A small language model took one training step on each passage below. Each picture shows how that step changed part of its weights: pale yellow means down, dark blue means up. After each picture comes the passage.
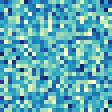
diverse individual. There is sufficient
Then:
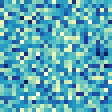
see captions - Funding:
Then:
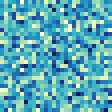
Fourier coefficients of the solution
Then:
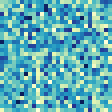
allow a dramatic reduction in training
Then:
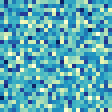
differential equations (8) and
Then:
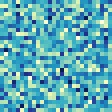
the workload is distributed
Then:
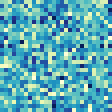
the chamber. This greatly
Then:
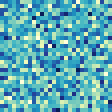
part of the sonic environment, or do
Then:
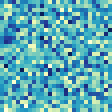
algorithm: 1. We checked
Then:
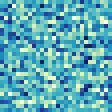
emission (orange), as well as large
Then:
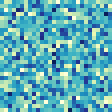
SND calorimeter
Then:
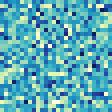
3D sonic digitizer
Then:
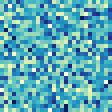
extremes can have serious
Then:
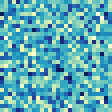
would plot only the self-energy
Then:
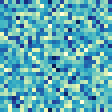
Heavy metals in agricultural
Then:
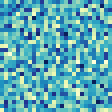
shift at the RNA level
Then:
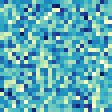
to worth in complex fracture
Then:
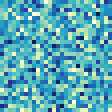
part of the EU Integrated
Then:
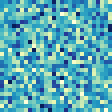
the same plots, we also show population
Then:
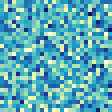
education undergraduates who
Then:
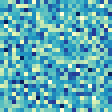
the literature. In this work,
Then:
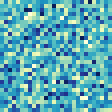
$\sigma_j$ are the observed
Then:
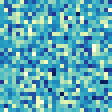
a global loss. This method is
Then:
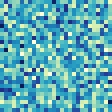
YAML orchestration
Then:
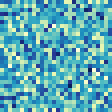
range from 1 to 5). As a
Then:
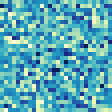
a minimal length is the
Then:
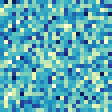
Way disc. Even if poorly
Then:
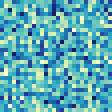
microbes. Hence,
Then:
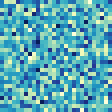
is therefore the direct product of the
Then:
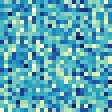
to a velocity shift of
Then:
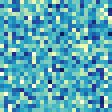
primarily objective to
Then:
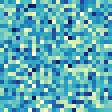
climatic events is a timely
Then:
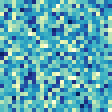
Symbols - echo analysis of a
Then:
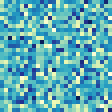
extract features from the speech
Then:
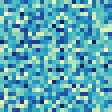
the energy levels and wave functions for the
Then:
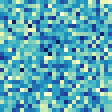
where the expressions for the right hand
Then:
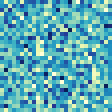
a framework to purify
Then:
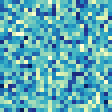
to the M5 branes. On
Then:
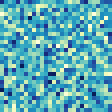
reactivation of small inland
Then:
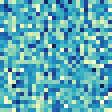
melon crop. Growth,
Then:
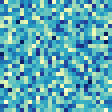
0° tow direction, a
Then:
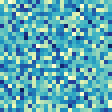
of the customer with technical
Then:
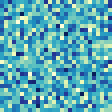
here. For characterizing the behavior
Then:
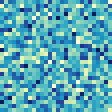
respective models used in the Data
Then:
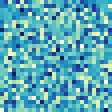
of variance (ANOVA) and
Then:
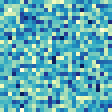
Hatay, Turkey}
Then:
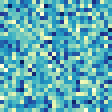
general but also when implementing more responsible
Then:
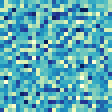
the spin symmetries of the investigated models.
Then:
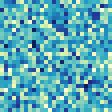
potential solutions, advocate for
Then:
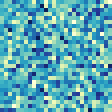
- 5) Insert swab
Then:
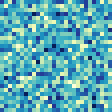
parameters $t_{ij}$ are given by
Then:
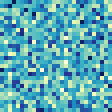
does not require discrimination against
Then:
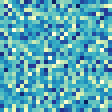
of tourist arrivals has
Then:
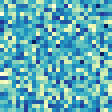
broadband emission from
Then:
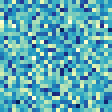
women in particular and promote
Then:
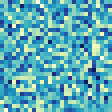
a gasket) and P the
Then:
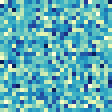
Specimens made of
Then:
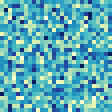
isolate the fungi present in
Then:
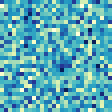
Kondo model: Large-N solution
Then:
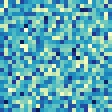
unchanged. However, because these
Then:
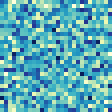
with the measured value can always be
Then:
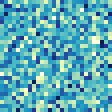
tend to know Chinese traditional
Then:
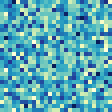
50k data; increasing to
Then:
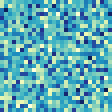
simulation codes for air showers
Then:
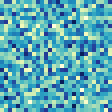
current; however, the impact of
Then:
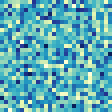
to $\delta R_\tau$ can be
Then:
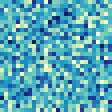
i}\alpha$, the above bilinear
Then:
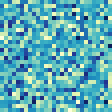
often achieve higher accuracy and
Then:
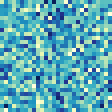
a point near the resonator where we
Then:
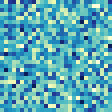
64GB RAM and
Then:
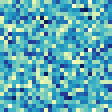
that the maximum at a particular receive
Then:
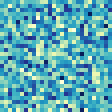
a dynamical interaction between the collective
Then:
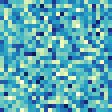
nomenclature was again
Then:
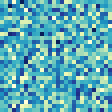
but has roughness on many length
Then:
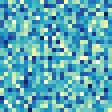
length of the channel: $$Z
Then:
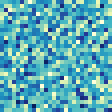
export of RDF static
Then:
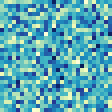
also attached to the training of
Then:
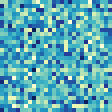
“tasks are chosen on the
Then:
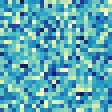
Freedom Fighters from
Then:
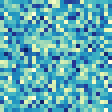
population growth, underscoring development
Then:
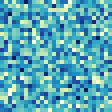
work out methods, patterns, and ways
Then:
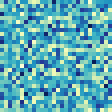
structure - aggressive environment". The
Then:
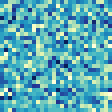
a large asymmetry in the frequency
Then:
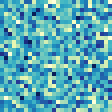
reject RFIs and to
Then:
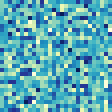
tools, methods or techniques are
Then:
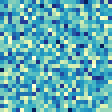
law, "improved" due to
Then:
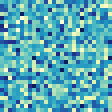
defined. It is straightforward to
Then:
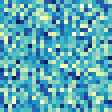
with composition graph grammar
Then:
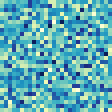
accountable for the progress the students
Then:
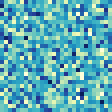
were in the same biofilm. In
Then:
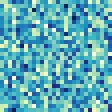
be disseminated through a
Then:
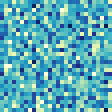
footpoints of a magnetic
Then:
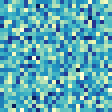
over time. Compliance with
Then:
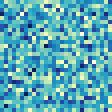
model is written for the spin
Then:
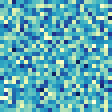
often driven by solutionist
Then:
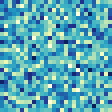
Figure 7 shows. In order to perform the
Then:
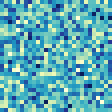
Overall, \Lya
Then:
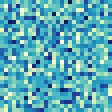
The sampling technique used was
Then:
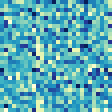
a plane stress analysis, see
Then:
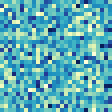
| | Home Decoration
